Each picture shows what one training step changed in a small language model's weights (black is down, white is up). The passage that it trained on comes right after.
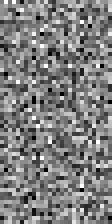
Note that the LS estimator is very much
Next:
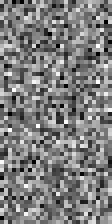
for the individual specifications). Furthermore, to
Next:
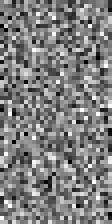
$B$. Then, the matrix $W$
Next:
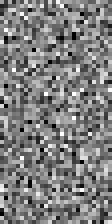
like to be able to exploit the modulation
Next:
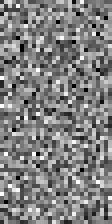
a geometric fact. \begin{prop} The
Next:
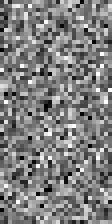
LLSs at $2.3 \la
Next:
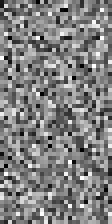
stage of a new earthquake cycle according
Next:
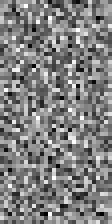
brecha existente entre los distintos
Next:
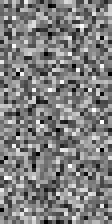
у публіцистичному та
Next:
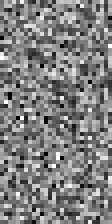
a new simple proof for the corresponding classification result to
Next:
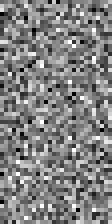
l'environnement établit
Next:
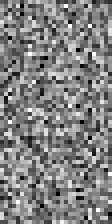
be upper bounded as a function of those in the
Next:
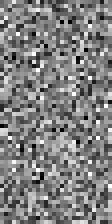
we expect that a more constrained condition of a
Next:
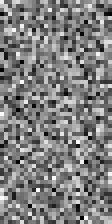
both the non-diffusive character of the
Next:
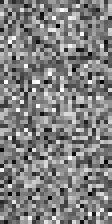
$\Deltatil$ must be of the form
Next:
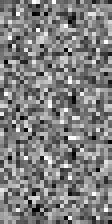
chronological printout of the
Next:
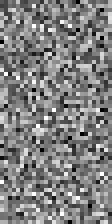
В этом смысле
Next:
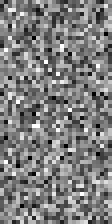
event with the current state $x_0$.
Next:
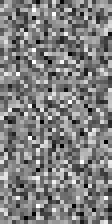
predict WMF effects at 200 and 500
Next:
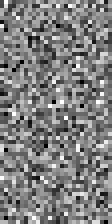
проведении синтеза
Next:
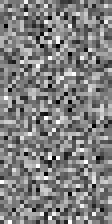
tuki to'q jigarrang
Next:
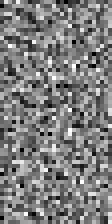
en collaboration sont essentiels pour
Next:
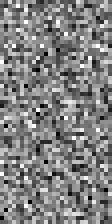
olish qobiliyati,
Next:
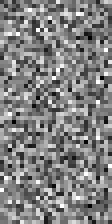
de incêndio na cara,
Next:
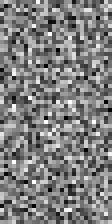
o'ntagacha bola
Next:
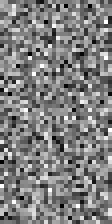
and can be changed independently. The principal
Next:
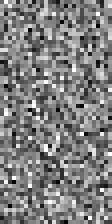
is easy to see from the above $\psi$
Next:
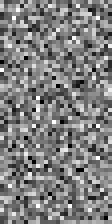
cenário de transformações compreenderam
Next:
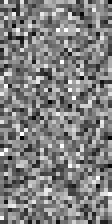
not use the evolutionary two-stage training
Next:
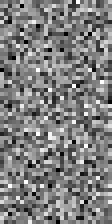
Fe are described by double-ζ basis sets
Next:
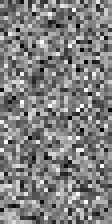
\log( \rho ) \ \drm
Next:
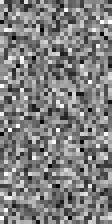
$w>0$. Therefore the exact sequence
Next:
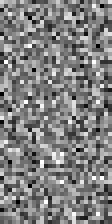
Yuqorida keltirilgan misollardan
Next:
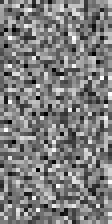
converge in a meaningful sense to a function
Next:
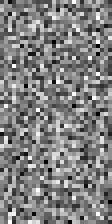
of a D-brane to begin with.
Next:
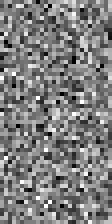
the difference of the affinities,
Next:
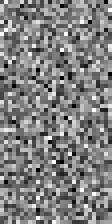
restrict to schemes here, since this is sufficient
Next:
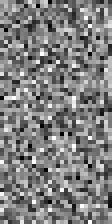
by differentiating termwise the classical formula ,
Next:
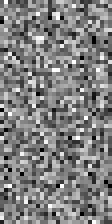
for a single photon entangled state and
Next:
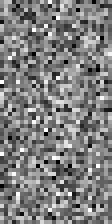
discovery of the iron spin crossover in
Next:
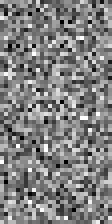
is even, equality (8) nor
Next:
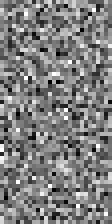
\title{Deterministic Secure
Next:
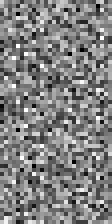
конкретних професійних
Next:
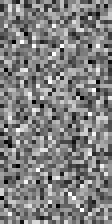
Martino}, {de Souza},
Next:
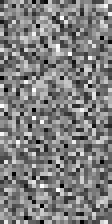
нинг ғарбий
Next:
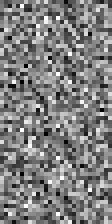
of continuous random variables from a population
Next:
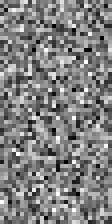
observed in our results (middle panel of Figure
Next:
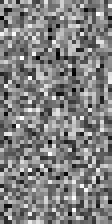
to be very similar to the electrodynamics associated
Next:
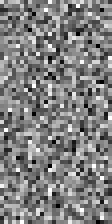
the amount of time that stars spend near the
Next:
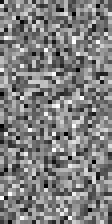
improvement in elicitation quality (see
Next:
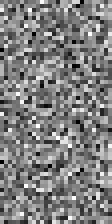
\S5.3. \subsection{The
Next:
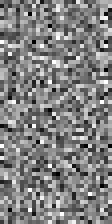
или веществ иного
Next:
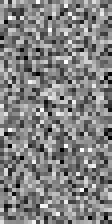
manager failures while processing a
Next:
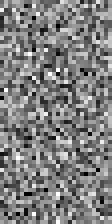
before, formula \eqref{GYX}
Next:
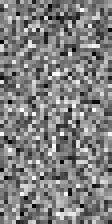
may launch a GRB jet.
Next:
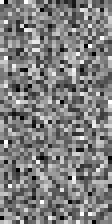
of the system of equations %Then a straightforward calculation
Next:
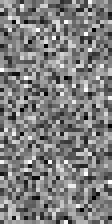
(dabt al-ruwât).
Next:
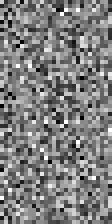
the property of the graph. We would illustrate
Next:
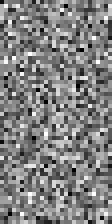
will argue as in the case of smooth
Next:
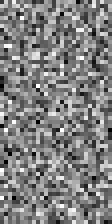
For the case of the Schur index in the
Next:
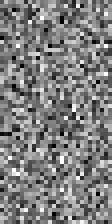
temperature at bulk coexistence one may find either
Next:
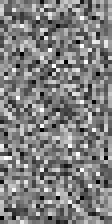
\infty} \frac{\langle \Delta
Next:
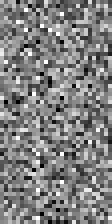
Catas Altas-MG, o
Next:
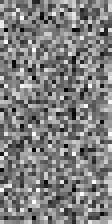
the filters effectively used in the observations)
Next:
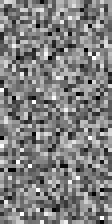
of $\psi(t)$, a pointwise
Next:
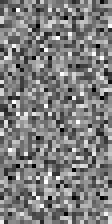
dengan kelas kontrol yang menggunakan
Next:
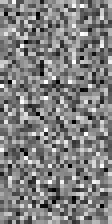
estimated, the multiplicities can be retrieved
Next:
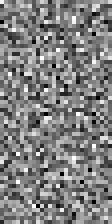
bildirgan. Demak, yosh
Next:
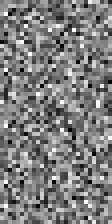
controllo sulle scariche
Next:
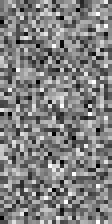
to date, there have been many realizations
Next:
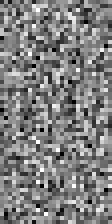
Ushbu yechim odatda
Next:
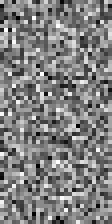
the method in Section \ref{Mmin},
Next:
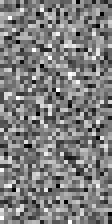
abbandono, rimasto
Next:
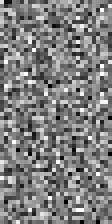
жамоат ишларига
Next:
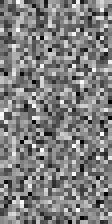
варти та розроблено 6
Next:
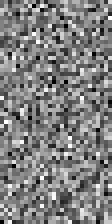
Lighthouse Project Quantum
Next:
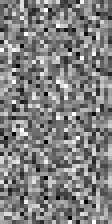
\eop \bigskip \bigskip \bigskip
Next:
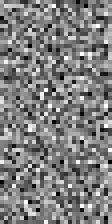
relação entre saúde docente e qualidade do
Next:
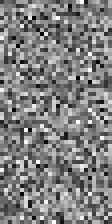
$(n-k)$-form $\omega$ with
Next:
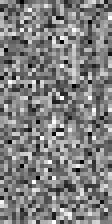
propagates the information from the exterior
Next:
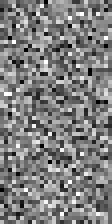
las medidas de bioseguridad
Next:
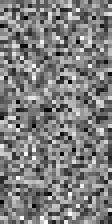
coraz większym
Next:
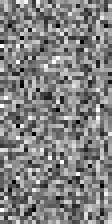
In order to give a unified treatment of
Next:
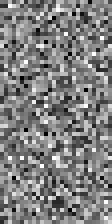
en uygun olduğu tespit
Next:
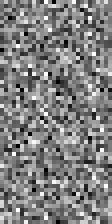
\textit{root}) such that there is
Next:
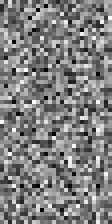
muloqotni tashkil etishga
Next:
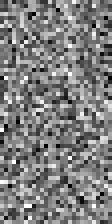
Bandera Street, 12,
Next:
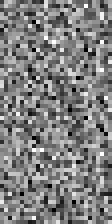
betting frequencies to be determined by
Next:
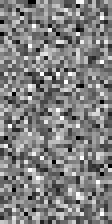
un estandarte para dicha
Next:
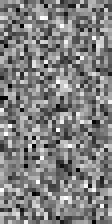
\sqrt{ABCD /q},\quad x
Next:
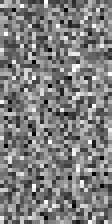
rotor dynamics calculated by Eq. (10),
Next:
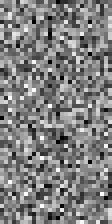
also represents the age increment $\Delta
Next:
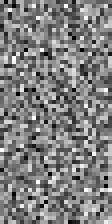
and the scattered x-rays have
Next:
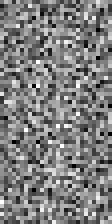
P., BOUCHAUD,
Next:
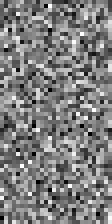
the background from inclusive MC sample, and
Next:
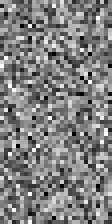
conclude that the sequence of Wightman functions
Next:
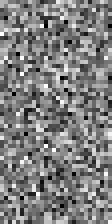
compatible, easy to use smart system.
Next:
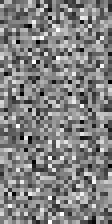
namely the magnetic susceptibility,
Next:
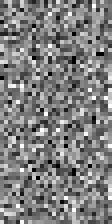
of our target clusters are located in spiral
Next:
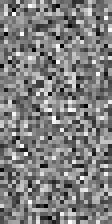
uchta asosiy savdo yo'li
